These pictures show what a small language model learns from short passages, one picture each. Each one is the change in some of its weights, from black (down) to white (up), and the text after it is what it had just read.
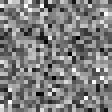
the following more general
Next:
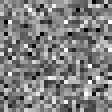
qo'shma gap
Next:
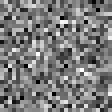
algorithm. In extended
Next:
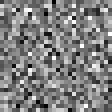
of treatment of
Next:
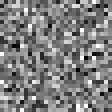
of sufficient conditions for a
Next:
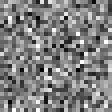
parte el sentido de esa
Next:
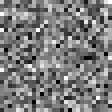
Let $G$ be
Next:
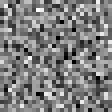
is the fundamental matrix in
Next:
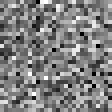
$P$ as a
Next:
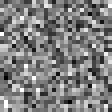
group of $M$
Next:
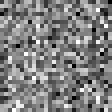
for $S\in
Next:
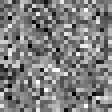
adabiyotlarida mazkur
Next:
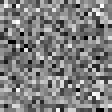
many new observations on
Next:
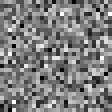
\sep matrix-free
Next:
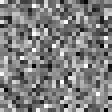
and II. This means
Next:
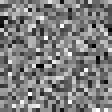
the unique solution of
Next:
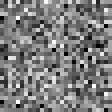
0$ the map
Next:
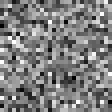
un rôle
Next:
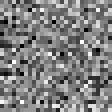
Tiered prices
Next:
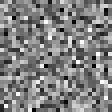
this paper is not the
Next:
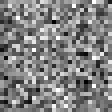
$G$ and so
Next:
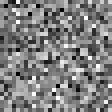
triangulated equivalence,
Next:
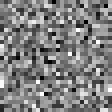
upper tree of the
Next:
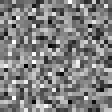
to real-time
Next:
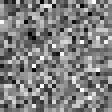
asigurare și
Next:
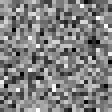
seen as an analog of
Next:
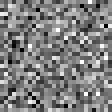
finding a compatible
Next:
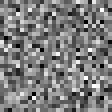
Direito durante a
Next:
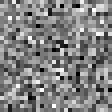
В статье
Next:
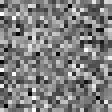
regular graph $G$
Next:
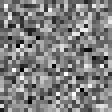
problem we understand a
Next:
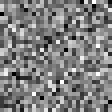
monomials do not
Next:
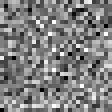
Weibchen und
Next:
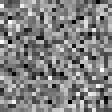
delete the corresponding
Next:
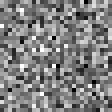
Dirichlet problem for the system
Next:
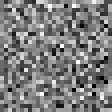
show, using the
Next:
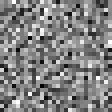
omili bo'lib
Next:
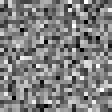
to rewrite the coefficient
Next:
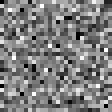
que professores e
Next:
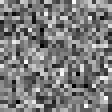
å jobbe
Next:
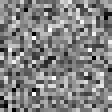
lombrices de
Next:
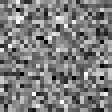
order followed by the
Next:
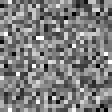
Making the flip
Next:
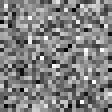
have a slightly
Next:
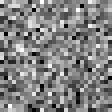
non-abelian and
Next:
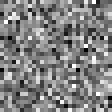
the board. For
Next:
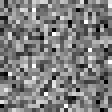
an integer which is not
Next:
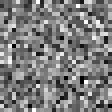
Our fundamental assumption is that
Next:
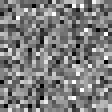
low-dimensional POD
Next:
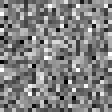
possibilidades e em
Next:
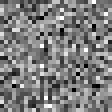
Adequações em
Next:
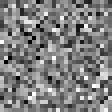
NSFC of
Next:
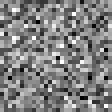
proposta para educação
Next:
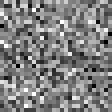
de valeur est
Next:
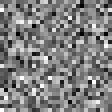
Hopkins and
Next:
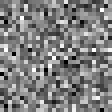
enrich such method with
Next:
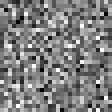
estudio fue la
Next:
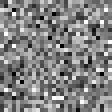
Вступ. Під
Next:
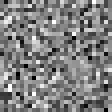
that for any group
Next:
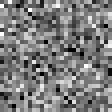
hayotdan olingan
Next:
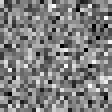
expansion. Instead,
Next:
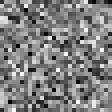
form of $\g$.
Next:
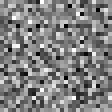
and $v$ in
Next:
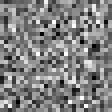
und im Juli
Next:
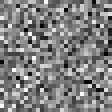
des chargements
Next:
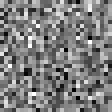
группы к
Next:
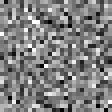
points contained in the
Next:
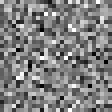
carefully, and
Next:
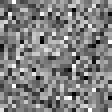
shakllantirish kerak.
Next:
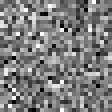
- Coussy
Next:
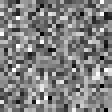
Mensch auf den
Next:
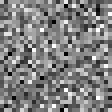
{\bf simple} if
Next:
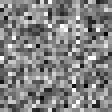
obvious meridian
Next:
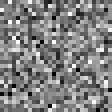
\text{ for all
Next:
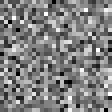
Hz. Ali
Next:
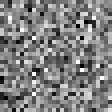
sua utilização na
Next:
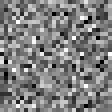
methods under consideration,
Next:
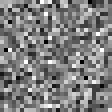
"gender —
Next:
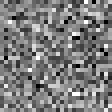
\smallskip By construction
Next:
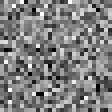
the binomial coefficient
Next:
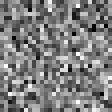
In particular, we will
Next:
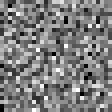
encontrados na
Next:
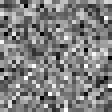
Let $\tx:
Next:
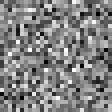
structuraux des
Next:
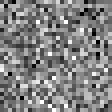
direction des affaires
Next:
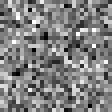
and since $\G$
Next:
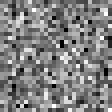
de la presencia en
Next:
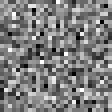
r-a b c
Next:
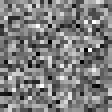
Ocean near the
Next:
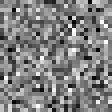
be regarded as
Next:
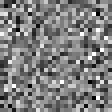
a scalar linear elliptic
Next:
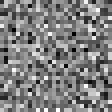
some $0 \leq
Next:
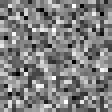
by the way to so
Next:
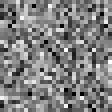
ravishda baholash
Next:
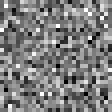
We want to discuss in
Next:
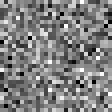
cidade. Entre
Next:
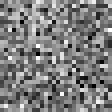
from standard normal distribution
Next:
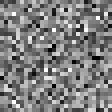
Are Social.
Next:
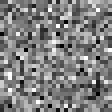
either. There are also
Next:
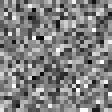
lies in the image of
